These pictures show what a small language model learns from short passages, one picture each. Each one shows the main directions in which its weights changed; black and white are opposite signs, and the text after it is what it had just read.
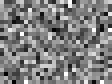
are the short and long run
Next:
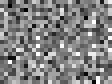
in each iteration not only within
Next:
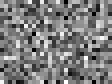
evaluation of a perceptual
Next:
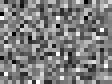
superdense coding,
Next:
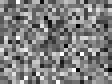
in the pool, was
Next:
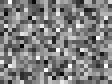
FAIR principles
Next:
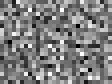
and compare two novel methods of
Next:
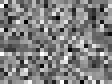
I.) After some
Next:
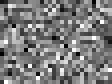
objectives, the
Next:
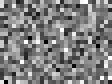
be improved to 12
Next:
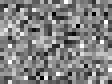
million deaths in
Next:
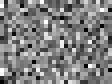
influence their perception about
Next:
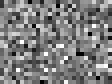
our understanding of the emission and
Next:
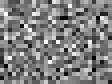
significantly steeper
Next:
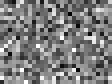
would allow us to study of the effect
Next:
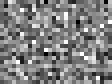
or $D$, due to simple
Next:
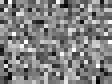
HiMedia) in
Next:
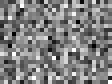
capability set, but if there is
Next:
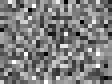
feasible path from some initial
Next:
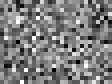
the minimal required velocity
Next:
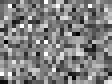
D. Gatsios, and
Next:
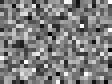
largely compatible with the
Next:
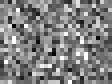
typology of amplification
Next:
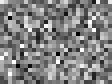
c is an isometry, and
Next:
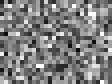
long orbital periods,
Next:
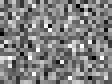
into a novel location
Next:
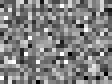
reconstruction was compared using
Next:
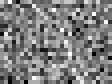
An aspect worthy of
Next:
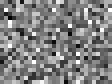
Multicriticality in
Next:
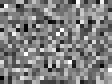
methods In this study, forty
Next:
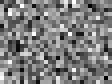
the KL divergence for
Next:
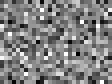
absolute magnitudes and
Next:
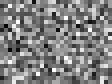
the almost nonexistent
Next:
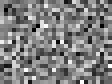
incorporating chiral
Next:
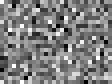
Gabor Filters and
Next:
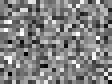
affirming that they
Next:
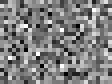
calculations was smaller than during the
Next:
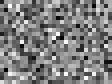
replacing to Eq.
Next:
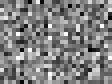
also depend on the scale setting
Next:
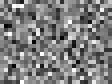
tensor with an extra
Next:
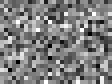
(CF mMIMO)
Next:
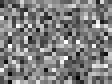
open many avenues of
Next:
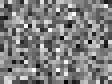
work collaboratively with
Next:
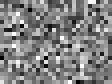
made a number of modifications
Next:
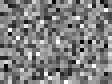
for facing external
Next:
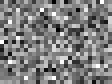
or conventional values of the
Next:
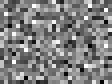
MinPts (minimum
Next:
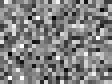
Grazing land
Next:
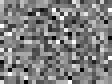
type 2 diabetes
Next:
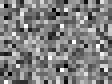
character. One possibility
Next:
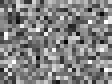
the performance of the proposed method under
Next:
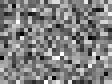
is compound, consisting of the
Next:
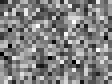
a height of 27 m above
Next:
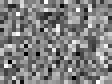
or two surface dimers A
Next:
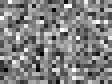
Establishing a
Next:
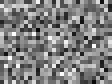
motion, and the presence of
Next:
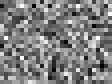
3. The normalized energy
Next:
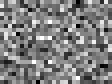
features of the proposed method
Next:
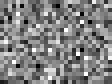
. (Found: N,
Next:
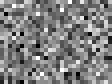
and customize task
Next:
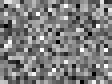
et al. (Yang et
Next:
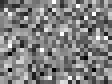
of mammary excretion
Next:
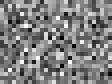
the ball and the bond
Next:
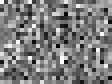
that the inclusion of
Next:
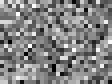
induce a small mass difference,
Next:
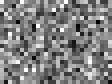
of a similar single-phase
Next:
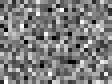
Siemens star is
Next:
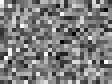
$A$-term proportional
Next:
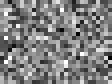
the form of replying)
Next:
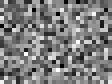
like a child clinging to
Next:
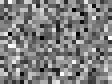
as well as having some
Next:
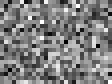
of the peeling spatial
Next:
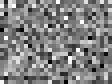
less then $-$19 in
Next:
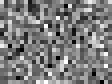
put his/her
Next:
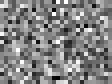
a heterocyclic
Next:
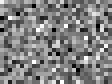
t \end{eqnarray}
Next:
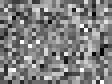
integral representation \be n!
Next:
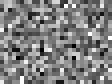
of DL models are still
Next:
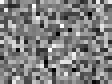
continue; } if
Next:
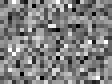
the compact manifold
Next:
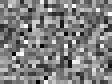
algorithm in this class is
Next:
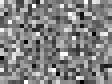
present paper: an explicit example
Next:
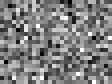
in Europe')
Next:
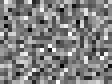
of bytes removed from
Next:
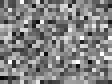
method. The population in this study
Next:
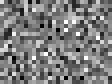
the temperature rises. It has
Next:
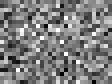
this section sheds the light on
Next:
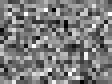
adsorption follows the
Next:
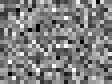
nanoparticles for
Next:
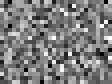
of $Q(t)$ will
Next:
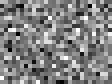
largely inhibit the
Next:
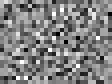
Faraday cup at higher
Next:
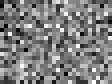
Guest Investigator program
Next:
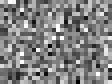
the microdiscectomy
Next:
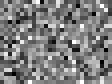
natural bone, a
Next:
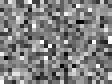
by a better capacity
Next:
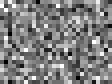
no more than $1\%$
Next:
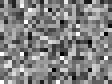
operator with a third
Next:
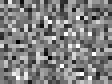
time for a string of length
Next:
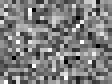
military involvement in
